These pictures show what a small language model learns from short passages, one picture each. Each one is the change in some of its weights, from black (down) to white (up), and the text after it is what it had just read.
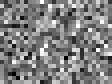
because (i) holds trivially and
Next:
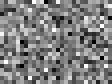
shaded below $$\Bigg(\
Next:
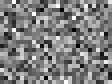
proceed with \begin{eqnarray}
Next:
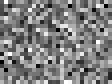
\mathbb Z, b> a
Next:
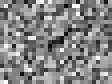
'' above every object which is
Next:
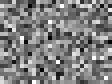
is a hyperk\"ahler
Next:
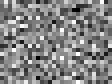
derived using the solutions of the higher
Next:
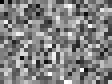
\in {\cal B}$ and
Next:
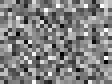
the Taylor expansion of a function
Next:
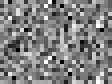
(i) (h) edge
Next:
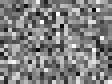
first proved the existence and uniqueness of
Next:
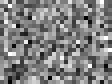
\eqref{eop} is
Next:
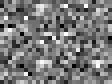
Johnson}, }
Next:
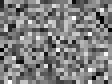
may take for $\Gamma$ the
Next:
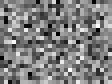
We introduce a stochastic model to represent
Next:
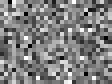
Problem (generalized GGL
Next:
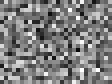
for the subspace $\p$ of
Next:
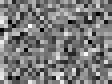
Math. Acad.
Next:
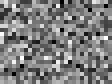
maximal tori in compact Lie
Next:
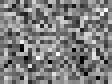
a non-abelian group,
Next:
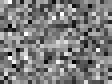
Keywords: Asymptotic
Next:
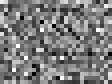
takes place. Afterwards, the
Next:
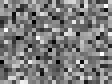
on the Gauss-Legendre
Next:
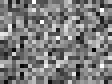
that the bottom of the essential spectrum
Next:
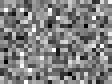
onto $$\cup_{i\ge
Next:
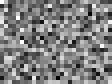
since $S$ is finite.
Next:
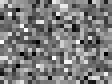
Results on Minimum Norm
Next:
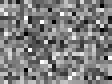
chance constraint} For the numerical
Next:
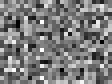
to the affine Lie algebra} We
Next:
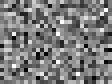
a difference of two convex functions,
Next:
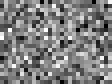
we introduce the basic notions of
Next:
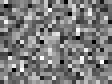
universal fibration, we get the isomorphism
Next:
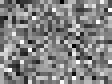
group $\SOG(V)$
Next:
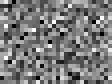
relation. Then, $\forall x
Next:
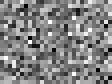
lies in addressing the
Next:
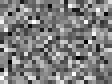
than, the so-called
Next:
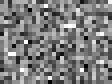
\covmeag \le
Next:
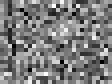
chain complex in $\BB$. The
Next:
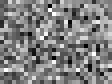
where $[\beta_{ij}]$ is
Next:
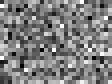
index. This leads to the need
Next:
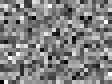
can be rephrased as
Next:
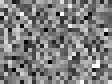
(as recognized by
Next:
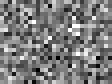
Appendix, its 2-adic Jordan
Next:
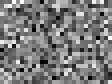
Characteristics for $6
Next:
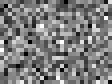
suitable maximum principle to deduce uniqueness.
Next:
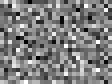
invariant under the translation $z
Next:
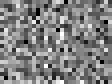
32)$. In this case the
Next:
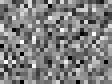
for recognizing such
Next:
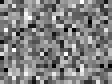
Note that in many control problems,
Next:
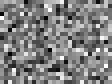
Lie algebra, and in this case
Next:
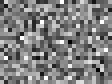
to obtain a solution for the problem
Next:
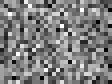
Columbia University. When
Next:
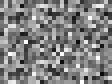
\ \ \forall f\in
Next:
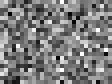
\, \upsilon+h\leq
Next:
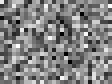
us another way to combine
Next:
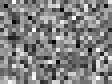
as \begin{equation}
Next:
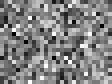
paradox --- now becomes
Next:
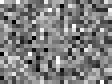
ideal $P$, whose residue field
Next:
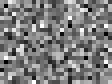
with $B(P) =
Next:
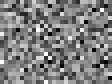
a finite direct product of local rings
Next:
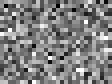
information) is replaced by a local
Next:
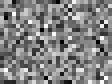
we can reasonably suppose that the
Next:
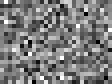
Besides, our main result,
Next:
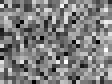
Riemann surfaces, we are not
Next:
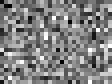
$H$ be a proper subgroup
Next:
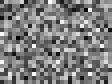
index $r$ such that
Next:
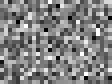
\qquad i\in\lbrace
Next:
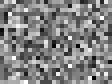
2$ the image of the
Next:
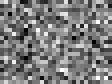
optimal in solving nonconvex-PL
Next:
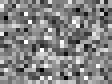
use this new interpretation to give a
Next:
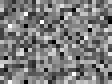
is particular convenient for the following
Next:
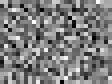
s+lm + \frac{
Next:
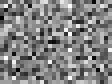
periodic solutions among the examples constructed in
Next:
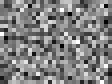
canonical transformations diverge again). The
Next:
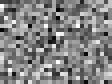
manifolds appearing as corresponding connected components
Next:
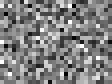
exact rows in ${\rm
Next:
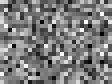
properties. This system-theoretic
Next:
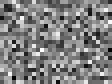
$f$ is critical with respect
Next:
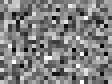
$1\leq i\leq
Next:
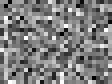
\begin{enumerate} \item
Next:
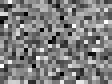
scheme can asymptotically preserve the energy
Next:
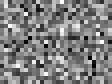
r \le N$ in the
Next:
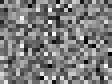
one spontaneously. We
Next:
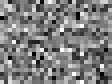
Our second example, the knot
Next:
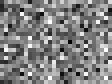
throughout the paper, hence why we
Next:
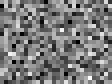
\quad & \dis -
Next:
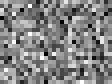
propose an alternative approach for the construction
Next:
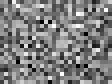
Bhatnagar and
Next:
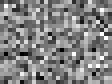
the idea of fuzzy
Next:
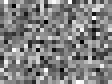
9$, by the classical result of
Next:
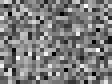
saddle-node bifurcation pattern.
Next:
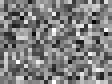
and a labelling by a
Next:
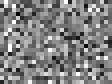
function $\varphi$ are obtained in
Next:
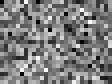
gives sample-plots of
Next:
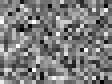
weight functions, the so-called
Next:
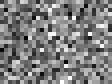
$\|\cdot\|_2$ denotes the
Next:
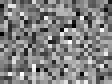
process} if it has the following
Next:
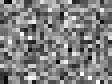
$A$ the alphabet
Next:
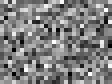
2, for $\varepsilon >
